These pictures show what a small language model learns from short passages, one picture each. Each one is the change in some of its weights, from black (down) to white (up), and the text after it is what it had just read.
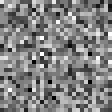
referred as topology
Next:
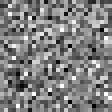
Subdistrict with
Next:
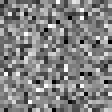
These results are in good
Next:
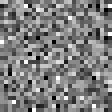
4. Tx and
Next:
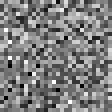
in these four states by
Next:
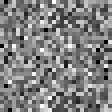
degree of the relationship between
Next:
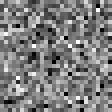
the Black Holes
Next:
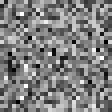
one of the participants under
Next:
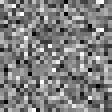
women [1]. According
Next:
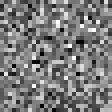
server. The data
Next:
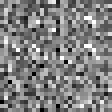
me permission to work
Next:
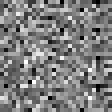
Material & Methods
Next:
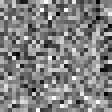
the GHI is
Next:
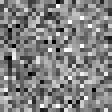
the impregnation
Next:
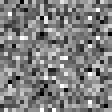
education, Education) on
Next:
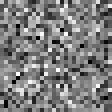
the ACL tear
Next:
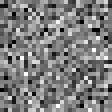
manufacturing candied
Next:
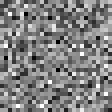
By Hypothesis
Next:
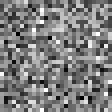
captured were
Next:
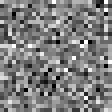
targets enables both
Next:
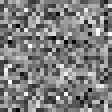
the implementation of a
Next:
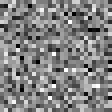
respect for national values
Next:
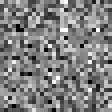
the gravity
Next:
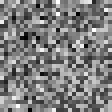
properties from MRI
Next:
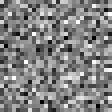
maximum plant height was
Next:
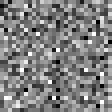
At the same time the
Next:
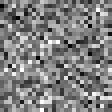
hosting two types of
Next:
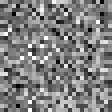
pressing. However,
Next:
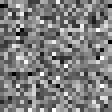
Figure 8. Graph
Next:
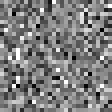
supported by UK
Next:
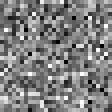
or $a_u
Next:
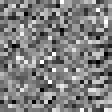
authors. Author
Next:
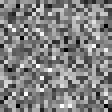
deconstruction and
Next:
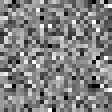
January and
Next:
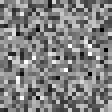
either in the form of
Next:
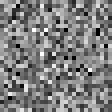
employed for analysis.
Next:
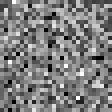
Name Language
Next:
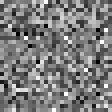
called false detection
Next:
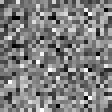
appropriate laboratory,
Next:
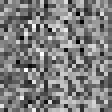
and community awareness. This
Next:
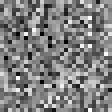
which is rich in
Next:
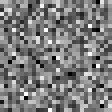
of a similar compound with
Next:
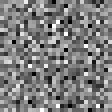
soll das
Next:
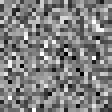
cancer were selected.
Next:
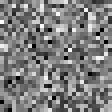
leads to negative
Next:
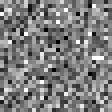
of surgeries done
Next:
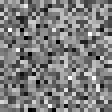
in bilateral
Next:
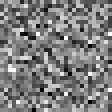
in various traditional system of
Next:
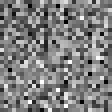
to be modeled
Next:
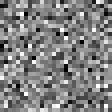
As final option change
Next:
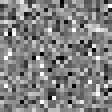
5G EVE
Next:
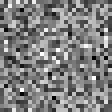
this sample thickness
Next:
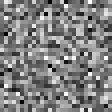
Writing – review
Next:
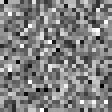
students of control group and
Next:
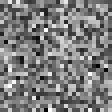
by fully utilizing these
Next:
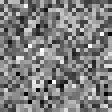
in direction and strength.
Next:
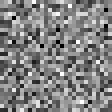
fluency and accuracy are
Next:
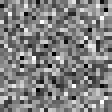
All processing and analysis were
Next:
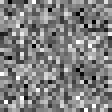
Comparisons with
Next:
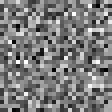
the recursive feature
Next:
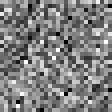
of the solutions prepared in
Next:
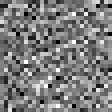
Sharia legal system
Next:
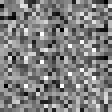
3 Results and
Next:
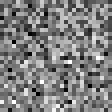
to be solved and
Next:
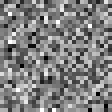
schools. The teaching of
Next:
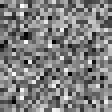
20 year, at the
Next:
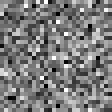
to copulation,
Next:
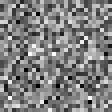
fail if the mitigation
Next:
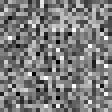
and extracted with
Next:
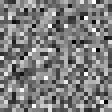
everyone has the same
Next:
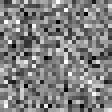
viscous (level
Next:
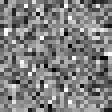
technology (ICT)
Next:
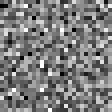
ORC has been used
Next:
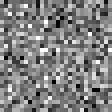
Results: The mean
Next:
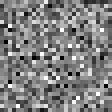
sound foundation for
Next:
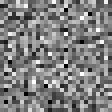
following four pillars
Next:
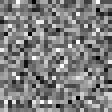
RT [min]
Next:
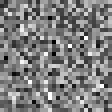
Parameters of
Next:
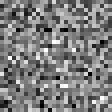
created by its geography
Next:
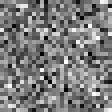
(ARMA) models
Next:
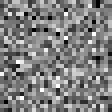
In the recent age where
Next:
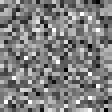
such as income
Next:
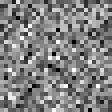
establishment of peace
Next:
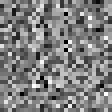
serves as the
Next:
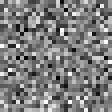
the IFRS
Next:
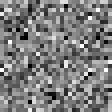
of transportation, education
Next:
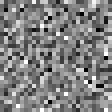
Days Probability
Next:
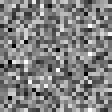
separation in datasets with
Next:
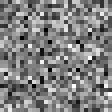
nerves located
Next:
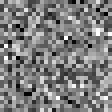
the results of functions in
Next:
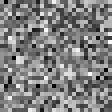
level of the population of
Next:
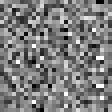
has to confirm all
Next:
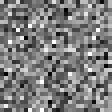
overall household
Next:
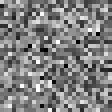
various digital products such as
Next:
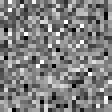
than one reptation
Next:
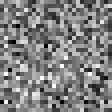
the above form, if
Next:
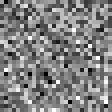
received 0.5
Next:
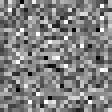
than fiction and
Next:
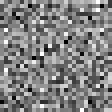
experiment. In a final
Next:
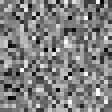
study. It consisted
